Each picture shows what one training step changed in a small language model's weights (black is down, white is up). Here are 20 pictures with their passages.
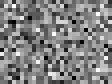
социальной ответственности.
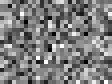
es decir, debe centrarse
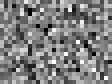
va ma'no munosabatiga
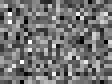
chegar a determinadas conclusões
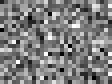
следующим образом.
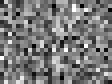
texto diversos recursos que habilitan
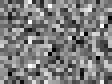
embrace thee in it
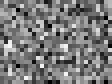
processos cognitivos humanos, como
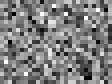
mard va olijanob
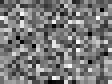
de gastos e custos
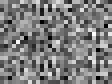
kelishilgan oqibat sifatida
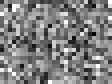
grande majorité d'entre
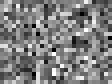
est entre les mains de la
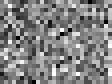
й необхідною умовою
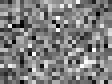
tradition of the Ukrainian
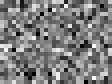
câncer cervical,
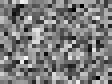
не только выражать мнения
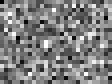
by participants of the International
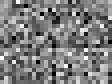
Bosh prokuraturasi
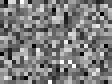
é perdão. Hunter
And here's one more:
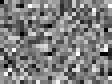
ташқи дунёга
